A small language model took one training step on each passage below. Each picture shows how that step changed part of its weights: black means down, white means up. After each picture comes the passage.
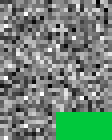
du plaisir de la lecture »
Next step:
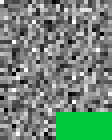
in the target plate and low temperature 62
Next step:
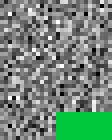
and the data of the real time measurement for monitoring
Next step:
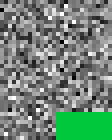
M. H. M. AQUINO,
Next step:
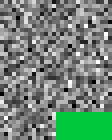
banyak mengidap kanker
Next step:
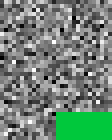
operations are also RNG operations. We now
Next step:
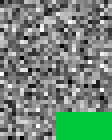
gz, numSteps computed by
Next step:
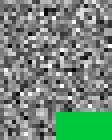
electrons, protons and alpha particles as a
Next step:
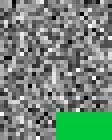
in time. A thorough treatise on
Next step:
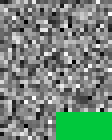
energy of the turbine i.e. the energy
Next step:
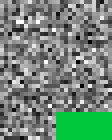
after annealing for the samples with 100nm
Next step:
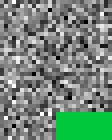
drawn from the MPLP. Let
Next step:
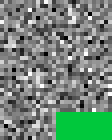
48 $m$ are greater than the weights
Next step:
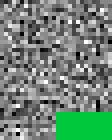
O'zbek estrada teatri,
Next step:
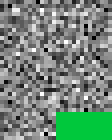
our final estimates, we compared the posterior distribution of
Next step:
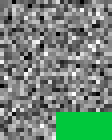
лейкократовыми средне-
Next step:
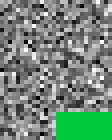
kraje a tvoří
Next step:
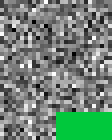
Journal Foto 6. Morgue en el
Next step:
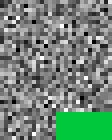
kernel defines the distance measure of the binary
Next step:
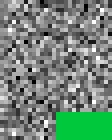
Barno Oriental universiteti
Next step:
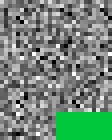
feléért szervezték
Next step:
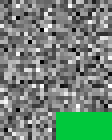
identity and corporate associations: A framework for
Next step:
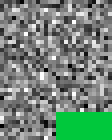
the segments of the light curve that show a low
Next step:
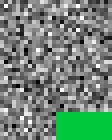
maqsadga muvofiqdir.
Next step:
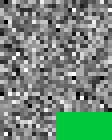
privadas. Finalmente, es necesario
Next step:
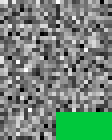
beam spot on the sample surface was
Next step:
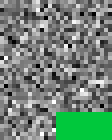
(IF, SWITCH CASE).
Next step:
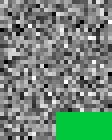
of our analysis we restrict ourselves to an
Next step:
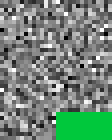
intilish, vazminlik,
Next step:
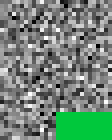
observed in the third-order RW case as
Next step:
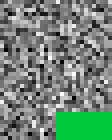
a verticalização em São Paulo
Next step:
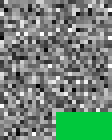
qilib, Surxondaryo
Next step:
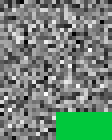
the European Union's Horizon
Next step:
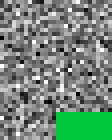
can take $V_C$ large, but there
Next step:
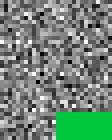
are a number of results concerning
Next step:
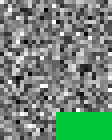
neokonzervatív és
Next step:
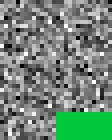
calculó se considerando dos variables como se
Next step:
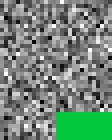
puede ser realizada por la autoridad
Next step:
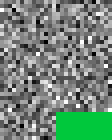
Наталія Мельник (2020).
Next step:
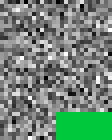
Софьина А. В.,
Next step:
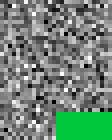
be reached. The discovery of
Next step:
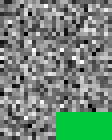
Proporsional Random Sampling,
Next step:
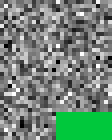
se basa en el compromiso con
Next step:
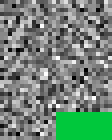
= 5 \times 10^4$ and Mach number
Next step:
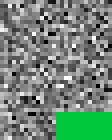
+ banheiro, mas assim como outros
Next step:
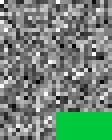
function of neutrino energy in lab frame for a)
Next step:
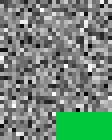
and $\alpha_1, \ldots,
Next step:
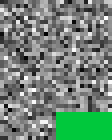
imperfect gates. The unitary operation
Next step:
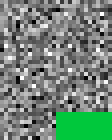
rincian biaya bagi sekolah yang
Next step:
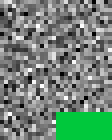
учебных заведений.
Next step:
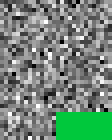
richtlijn, hier verder
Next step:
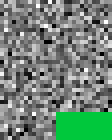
"embedding gravity"{}) was
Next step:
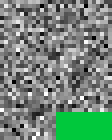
final de 563 µM. Esses
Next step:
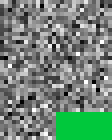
renal cística é uma patologia de
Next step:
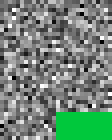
derecho a la autodeterminación
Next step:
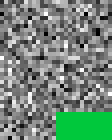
2 \gamma a_1 \sqrt{P}
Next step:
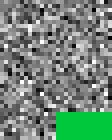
equilibrated monotonically. Here we
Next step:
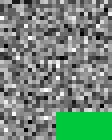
mais de 1 metro (longo
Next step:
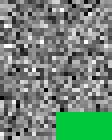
klassik "imkoniyatdan
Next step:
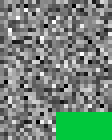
shine in this less discrete setting. We
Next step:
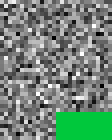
beam profiles do not change with
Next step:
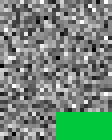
is the same for two successive backoff
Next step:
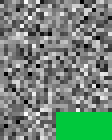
``` { "description":
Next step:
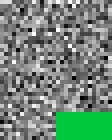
bridge rules which we will introduce
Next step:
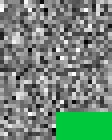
kegiatan jual-beli orang
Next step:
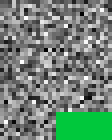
cele din franceză:
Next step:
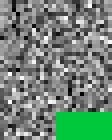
If the LRS computed on the original sample
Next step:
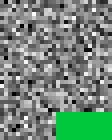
a long-lasting topic in physics and
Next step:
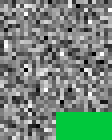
intraoral dependiente de paladar
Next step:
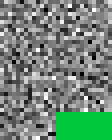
Features of changes in endothelial
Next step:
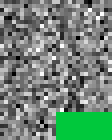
modelo de religión oficial, el
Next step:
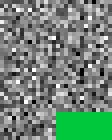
red square-dotted lines represent the dynamic
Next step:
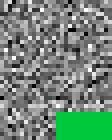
акцій. Наслідки для
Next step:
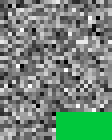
discussed here a number of phenomenological applications that
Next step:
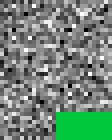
que, según el diccionario de
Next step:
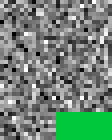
sahip olmaya paralel olarak hem
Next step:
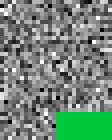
e monitoramento de desempenho.
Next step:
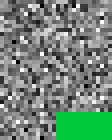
larvae, pest population and infestation
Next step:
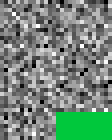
R. Lanier, Folkman
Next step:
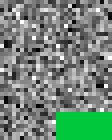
manera hay que decirlo y darle una
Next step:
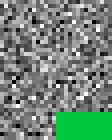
han permitido la introducción por parte
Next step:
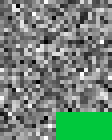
B^\mathrm{T}, \end{equation} which
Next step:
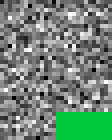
BARBIERI, C. L.
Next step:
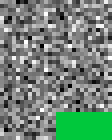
segundo a classificação internacional de
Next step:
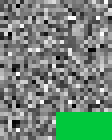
shows the location of the SDSS targets
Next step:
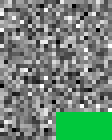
la naturaleza es el camino para que
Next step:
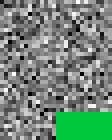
products. Lactic acid bacteria have
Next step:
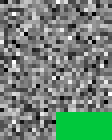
bottleneck. This is illustrated in
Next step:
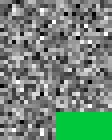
The effective energy falls rapidly to zero and
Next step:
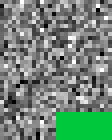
des influenceurs spécialisés dans des
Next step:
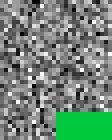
dan Menengah, pada Pasal 2.
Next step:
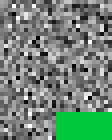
and “Shame on Norway”.
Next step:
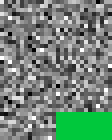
: Sage Publication LTD,
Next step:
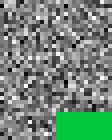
set of $n$ vertices, say
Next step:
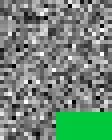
(c)]. For each system, there is one
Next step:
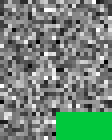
doktori, professor BOSH
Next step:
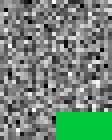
belirttiği gibi seramik
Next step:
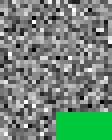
but with such a small known RRAT population,
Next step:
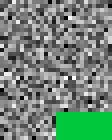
Geant4 FTF model calculations (see
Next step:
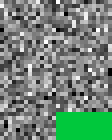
f} and \texttt{Controlled
